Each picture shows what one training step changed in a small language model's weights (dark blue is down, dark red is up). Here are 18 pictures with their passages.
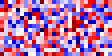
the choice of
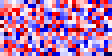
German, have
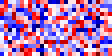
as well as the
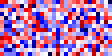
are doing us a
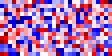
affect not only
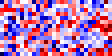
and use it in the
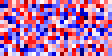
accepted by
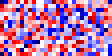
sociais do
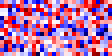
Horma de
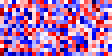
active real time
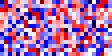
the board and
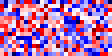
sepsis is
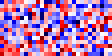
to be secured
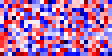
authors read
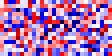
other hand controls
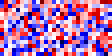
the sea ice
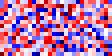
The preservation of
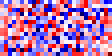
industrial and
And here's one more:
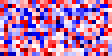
disputes with
